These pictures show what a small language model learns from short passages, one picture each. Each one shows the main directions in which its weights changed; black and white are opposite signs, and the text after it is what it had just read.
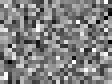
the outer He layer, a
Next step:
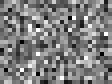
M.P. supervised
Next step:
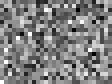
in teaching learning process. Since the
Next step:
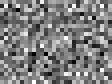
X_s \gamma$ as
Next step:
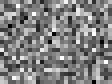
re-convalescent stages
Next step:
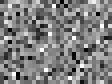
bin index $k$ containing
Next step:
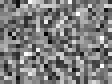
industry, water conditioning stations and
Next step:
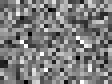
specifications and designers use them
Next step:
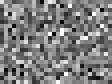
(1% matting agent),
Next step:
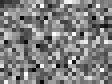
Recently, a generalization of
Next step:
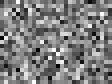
scale parameter $\tau$, and the
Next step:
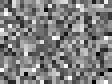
for a total of 61
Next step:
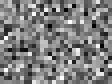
a cumbersome process that should
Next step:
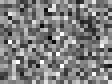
briefly describes the theory of the
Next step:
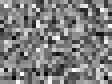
the appropriate time, maintaining standard
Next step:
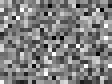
to the derivation of system of
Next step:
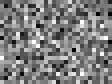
the figure, the army
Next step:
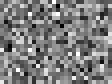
leveraging the capabilities of
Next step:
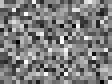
resistance mechanism (53,54).
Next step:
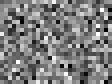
inherently hierarchical features such as
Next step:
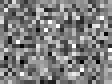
of the channel; therefore the approximation
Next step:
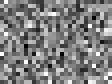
level of significance, the null
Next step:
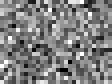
serious consequences for the system.
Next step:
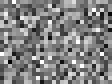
does not appear since the field is
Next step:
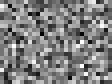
characterize band gaps by
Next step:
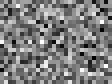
used in text classification by different authors
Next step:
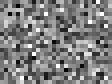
c \mu \tau$ will
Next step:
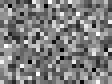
meetings were disturbed by
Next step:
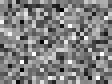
$\delta n>\delta
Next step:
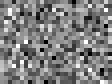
The relatively low RMSE indicates
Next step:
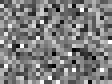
as a function of the width of
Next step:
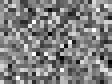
of the Spanish security
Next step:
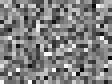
the nature of the ground states selected
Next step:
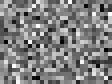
Middle, and High).
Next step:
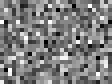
and supply what the market required."
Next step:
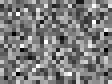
consider $N=3$ and
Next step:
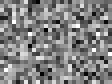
zero in our theory.This is
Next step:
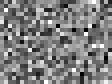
of the two absorption edge components.
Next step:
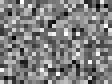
formation to occur, others show a
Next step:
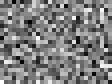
analysis of forward-backward
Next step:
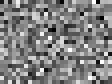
at \Xbar . Ample
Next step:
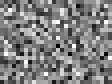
and terminology, we follow
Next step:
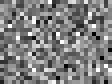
such mechanism. Our analysis shows that
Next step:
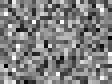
for cognitive skills of learners but
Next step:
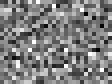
output. Right: schematic
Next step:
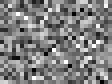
spectral steepening may appear also
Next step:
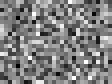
cooperation between countries. In addition
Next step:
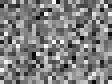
as the hatched bands.
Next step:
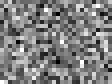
in cancer, and comprise approximately
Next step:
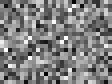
the value of SMAPE, the
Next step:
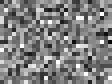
of its countless errors,
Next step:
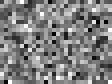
pathogenic life cycle of
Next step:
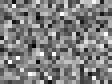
WD's magnetic axis will differ
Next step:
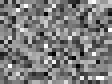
respectively, which can be obtained
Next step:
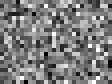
These cheeses are typically
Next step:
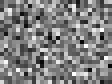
vary. For example, in the
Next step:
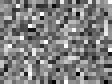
\subsection{Dynamics of two
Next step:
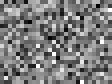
measuring said quantities, design of a
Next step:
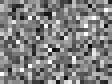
turning off the idle
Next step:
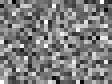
while the last one describes the novel
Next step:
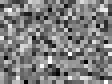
Ministry The respondents were of different
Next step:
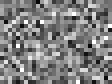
be called point-wise PSD
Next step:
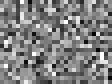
case that our implementation will reasonably
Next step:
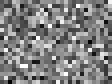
to be just a checklist.
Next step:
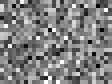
general conclusions about the behavior of these
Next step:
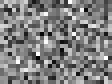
пути на
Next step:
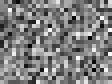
been found that all most all the
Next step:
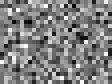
microdisk structure followed by drying
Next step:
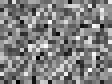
is used as a tool to perform
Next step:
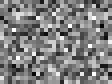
Chile ^eUniversity of
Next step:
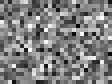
most cases, to recognize
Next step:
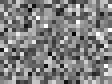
pervasive powers that
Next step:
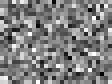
not found by previous works.
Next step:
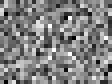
the cones), nerve cells
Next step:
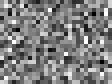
Group Collaboration], Chin.\
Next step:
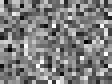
to enforce intellectual
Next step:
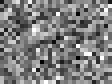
regulation is relatively local. More
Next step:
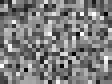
*in vitro*. Furthermore,
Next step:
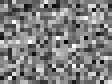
*Factors associated to
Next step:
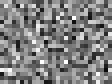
the critical size for heterogeneous
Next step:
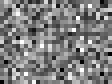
In this figure, the horizon radius
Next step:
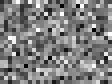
4. *If asked about a
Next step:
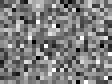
exact four point function can be derived
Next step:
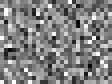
has a positive and significant relationship with
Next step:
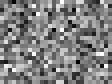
adequate z-step to
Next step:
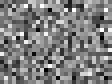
System, teaching theory and practical in
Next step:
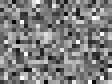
Wave Mangrove
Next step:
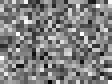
parametric distributions, such as finite
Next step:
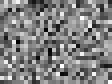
carbon and the thermal structure of the
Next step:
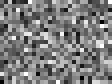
funding from the European Union's
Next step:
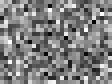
of past research: without trust,
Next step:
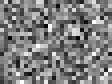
optimum when solving certain functions.
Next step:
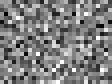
we formalise an analysis of the
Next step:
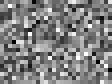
area. It involves numerous low
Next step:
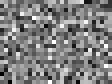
individuals consume significantly lower amounts of
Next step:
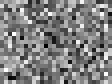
suitable for wireless transmissions whereas
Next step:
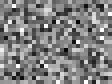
Korean Adolescents
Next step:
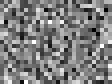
of the resulting Pareto
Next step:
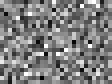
correction, it does not extend easily
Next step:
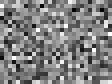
along with my memories. It
